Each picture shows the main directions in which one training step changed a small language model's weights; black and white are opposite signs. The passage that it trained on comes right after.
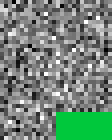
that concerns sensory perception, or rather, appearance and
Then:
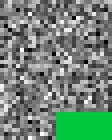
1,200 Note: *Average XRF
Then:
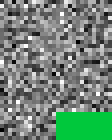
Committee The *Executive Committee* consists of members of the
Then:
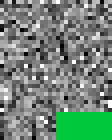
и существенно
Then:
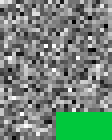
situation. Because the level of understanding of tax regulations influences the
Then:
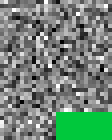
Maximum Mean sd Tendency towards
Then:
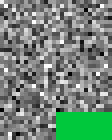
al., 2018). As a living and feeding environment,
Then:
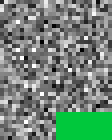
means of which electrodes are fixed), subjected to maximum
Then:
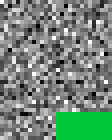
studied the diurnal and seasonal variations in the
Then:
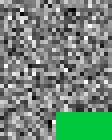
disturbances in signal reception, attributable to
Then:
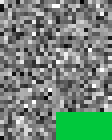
this paper is to propose the competency Framework of TVET
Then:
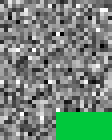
reverses clinical fibrosis and subsequently evaluated the
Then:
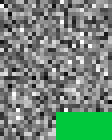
music festivals should be better marketed, which
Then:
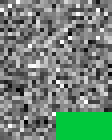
the source, R_c : capacitor resistance,
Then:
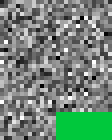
parameters. This provides a new perspective to explain the existence of
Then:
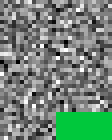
to the contemporary art form environment. In 1998, Anna
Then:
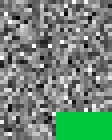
the S-DAS and the C-DAS must
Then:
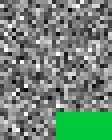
to allow mechanical plucking and to maintain tea leaf
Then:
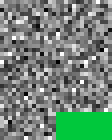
graphical representation of the interdependencies among variables in
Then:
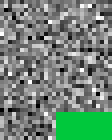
(NRENs)). It aims to contribute to
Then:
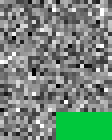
cut off with a diamond saw. Each
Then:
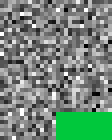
in terms of frequency profile improvement, the proposed
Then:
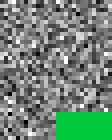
convergence [16]. Convergence has enabled system
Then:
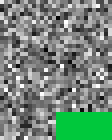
Besides, we propose future lines of work on designing
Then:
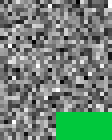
long searches, experiments, and creative struggles.
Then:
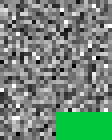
is selected in every round based on residual energy and distance
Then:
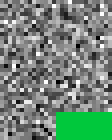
to consider additional information for the VBS management. In
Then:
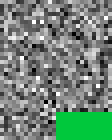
review writing. Dr. Anil Kothari,
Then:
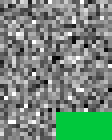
that they would recommend and encourage friends, relatives, and
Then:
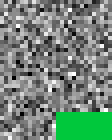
and exporters or importers find trucks to transport
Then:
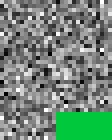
H Panasara², Suraj
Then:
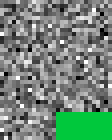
and depth from cross sections Medium-low Hoxbar group
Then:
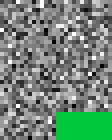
pain and its incidence increases with increasing age¹.
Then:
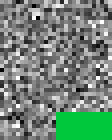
or event Ticket checkers, event hosts,
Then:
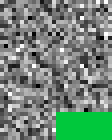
started on high dose intravenous
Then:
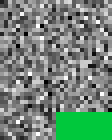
diagonal matrix. In block symmetric matrix or long
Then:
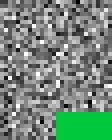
concept across developed and underdeveloped business world
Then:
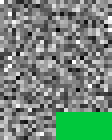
viz. teachers (Sahu, 1992;
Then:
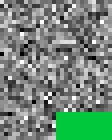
mangrove environments of Kerala, India.
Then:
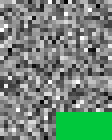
Education in Nigeria: Implications for Sustainable Development.
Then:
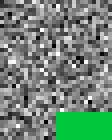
humble effort The fruit of studies, thoughts and
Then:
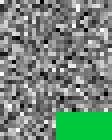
consumption of coffee in Indonesia creates several chances for
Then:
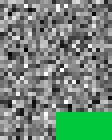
“experts” to legitimize their
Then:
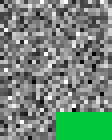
two live-feeds (b). a ← I
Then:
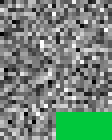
now the mean error in yaw misalignment is
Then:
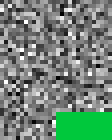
4 details the hyperparameters used to train the
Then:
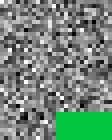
this institute. The National Institute of Forensics within
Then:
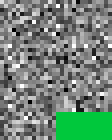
methods for improvement that require the least amount of work and yield
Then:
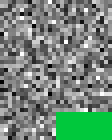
in [11], which couples pedagogy with
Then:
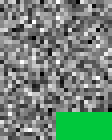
future taxonomic, ecological, and biological studies and may have
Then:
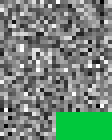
B lymphocytes within the
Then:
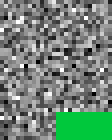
were expressed in percentage. Results: The D antigen
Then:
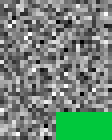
is devoted to the study of the evolution of
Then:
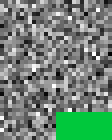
videos disclose a general explanation of each laboratory module
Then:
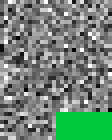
Unfortunately, motorcycles are also used to
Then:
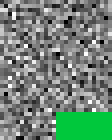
Function optimization. I. INTRODUCTION IN the field of artificial
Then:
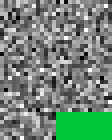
lined by cuboidal cells, which show
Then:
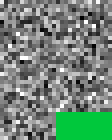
body imbalances 8-10 Start of
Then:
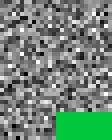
and informal resources available for development in the Islamic countries which
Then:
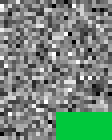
this does not require synchronization 2) No separate interface to
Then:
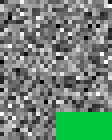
connection with measurement units. This configuration enables dynamic response analysis of
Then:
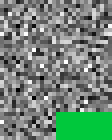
Food Rejection Scale) and both thematic and
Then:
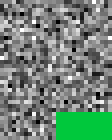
acquisition, data analysis, statistical analysis, manuscript
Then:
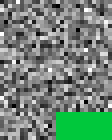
this issue is significant to higher education. Research collaboration in
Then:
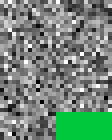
words, assumed an “ethnic” character,
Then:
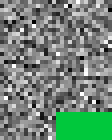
to severe resorption of the ridges and poor
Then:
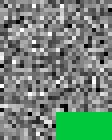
were measured using static and dynamic chamber methods in seven
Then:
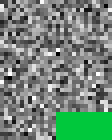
health services given the high volume of citations obtained in this
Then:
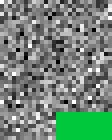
comfort when instilled into the eye, and
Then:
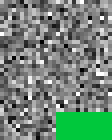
Phytochemical Test Observation Ethanolic extract
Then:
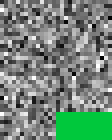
nature of services means that services cannot be perceived through any of
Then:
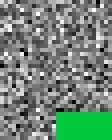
work should be taken into account as a separate criterion when
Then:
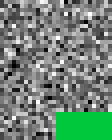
Conductance $\times 10^4
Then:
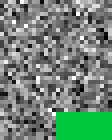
Murad Mamun, Associate
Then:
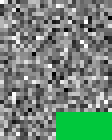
develop survival strategies. Self-teaching was
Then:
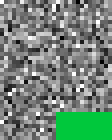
Paolo Lacovig, Silvano
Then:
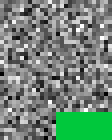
in determining the sample. Motivation and servant leadership
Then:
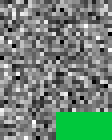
be a case-control study; (ii)
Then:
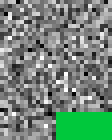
discussion revealed that under **large-scale migration and the
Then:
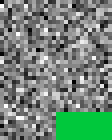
It is important to note the current study focuses on one of
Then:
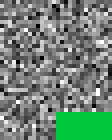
Colucci, Osawa and
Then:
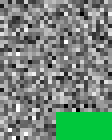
DATA ON 31 JAN 2010 Units used:
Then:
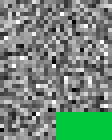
are key factors in hashing, since they allow us to
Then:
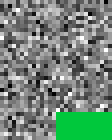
because writing a thesis requires a certain amount of theoretical knowledge
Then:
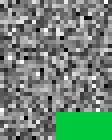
significant challenges of developing these LFIA technologies are the cost
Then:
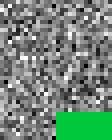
the fretting fatigue tests device
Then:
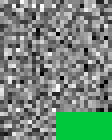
made rate (%) Double fault rate (%) Second serve made
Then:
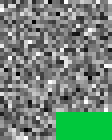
that some resistance and violent demonstrations have been
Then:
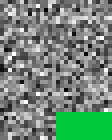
2$ directional couplers and $2
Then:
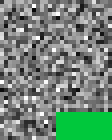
heated with 0.36% hydrochloric acid
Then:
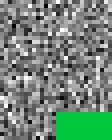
suffer from legislative scarcity but from
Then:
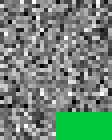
tenant in someone's body but to exist as a
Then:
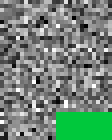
of waste and greed for the party is often
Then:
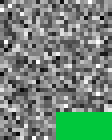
convergence speed and require fewer parameters to be
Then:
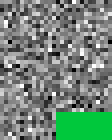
international research on the benefits of community-based natural resource management
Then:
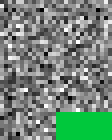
for important rural sustainability initiatives. SINCE 2008 ...
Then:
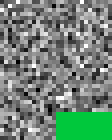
the bride's overall development [24].
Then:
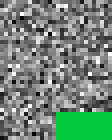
in arriving at the actual value of the property as well
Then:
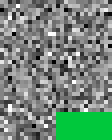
network operation. In this article, we focus on the second
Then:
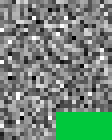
Al Abiky (2021) study indicated that younger
